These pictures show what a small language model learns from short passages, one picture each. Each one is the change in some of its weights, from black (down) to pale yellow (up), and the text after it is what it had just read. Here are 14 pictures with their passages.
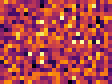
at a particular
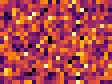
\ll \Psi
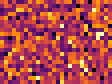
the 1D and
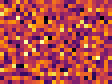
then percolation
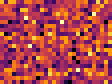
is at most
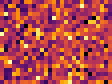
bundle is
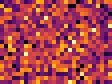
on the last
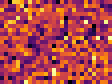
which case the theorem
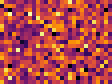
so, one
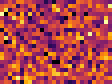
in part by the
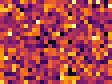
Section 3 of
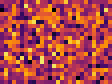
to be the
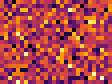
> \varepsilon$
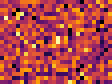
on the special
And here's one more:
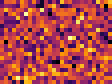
in finite time if
